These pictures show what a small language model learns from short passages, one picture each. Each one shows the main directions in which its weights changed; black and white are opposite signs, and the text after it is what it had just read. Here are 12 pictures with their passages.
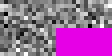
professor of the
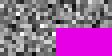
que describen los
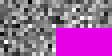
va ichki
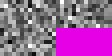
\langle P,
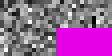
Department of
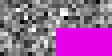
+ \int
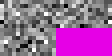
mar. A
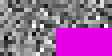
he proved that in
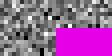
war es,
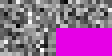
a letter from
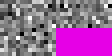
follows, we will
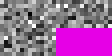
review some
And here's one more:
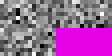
uma interação com
